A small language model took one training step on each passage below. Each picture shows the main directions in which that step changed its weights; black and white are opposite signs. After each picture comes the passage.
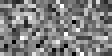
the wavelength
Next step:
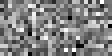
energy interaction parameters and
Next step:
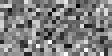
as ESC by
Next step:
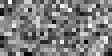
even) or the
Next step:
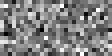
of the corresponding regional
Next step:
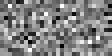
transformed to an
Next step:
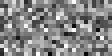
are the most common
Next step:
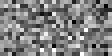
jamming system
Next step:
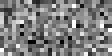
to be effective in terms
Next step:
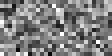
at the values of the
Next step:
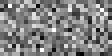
applications? In the
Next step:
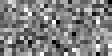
and super-critical
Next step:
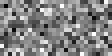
compliance with
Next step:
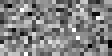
with set {\bf
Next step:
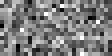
about the usual
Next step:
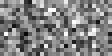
how this related to the
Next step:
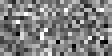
used for huts
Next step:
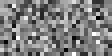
we can properly
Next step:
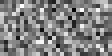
computing, the
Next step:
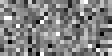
then we arrive
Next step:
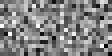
time dependence of
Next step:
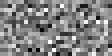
performed. Both
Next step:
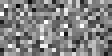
are beyond
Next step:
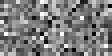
mechanisms responsible
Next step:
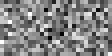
of youth were
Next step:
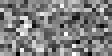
able to get
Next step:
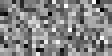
temperature deposition
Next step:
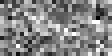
small explored
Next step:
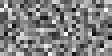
supply chain of
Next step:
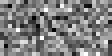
led to the
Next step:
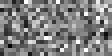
can enhance it
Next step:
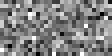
of the theory.
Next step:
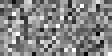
some types of
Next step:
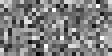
Brazier et
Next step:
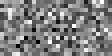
by deeply
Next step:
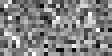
eliminate any
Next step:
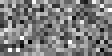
on $\xi$ and
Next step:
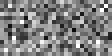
air quality model
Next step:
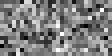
inside the process
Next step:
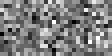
noted that we
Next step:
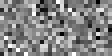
virus in the
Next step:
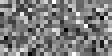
model for each pair
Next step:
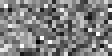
information coming from the
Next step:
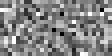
with the methods in
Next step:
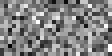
coarse graining
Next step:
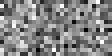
angular momenta
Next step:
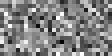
reach the value of
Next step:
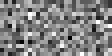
of labour
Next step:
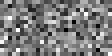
and explosion potential
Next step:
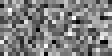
only combined for
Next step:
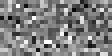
identified different application
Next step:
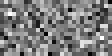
or others)?
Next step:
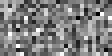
expected to further
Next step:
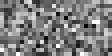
to make the
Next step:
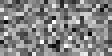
a renewed interest
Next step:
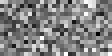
term storage,
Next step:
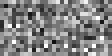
of eqs.
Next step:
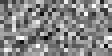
mean and variance of
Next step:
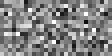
is also true for
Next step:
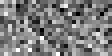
non stimulated
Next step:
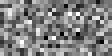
by a single thin
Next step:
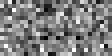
on baselines:
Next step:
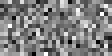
A total of 18
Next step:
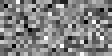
Survey and
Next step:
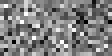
as follows. At
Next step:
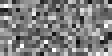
theory of resonant
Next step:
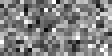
However, it needs
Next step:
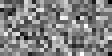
in the case of
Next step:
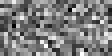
choice of the
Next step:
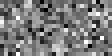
be a ring,
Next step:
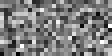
to other spin values.
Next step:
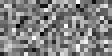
Presently we are
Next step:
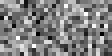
article can be
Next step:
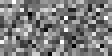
which will in turn
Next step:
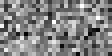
possible to absorb
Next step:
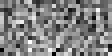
to be complex.
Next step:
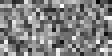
all the taps
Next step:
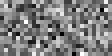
identity of the
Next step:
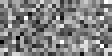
a value chain when
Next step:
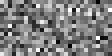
nodes of
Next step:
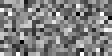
is suppressed by
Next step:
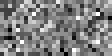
expected scaling
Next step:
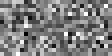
the understanding of
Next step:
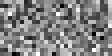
in these materials.
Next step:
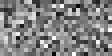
to availability of all
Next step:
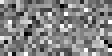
is long [M.
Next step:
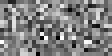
$\alpha = \partial
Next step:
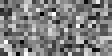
but now the
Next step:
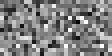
to deliver
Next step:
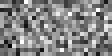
can start with the
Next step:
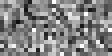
that the evolution of
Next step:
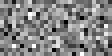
of the disk
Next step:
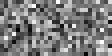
write works
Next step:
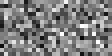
as a function of the
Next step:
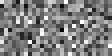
The orbits will
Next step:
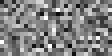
supports, our
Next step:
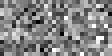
occur. For
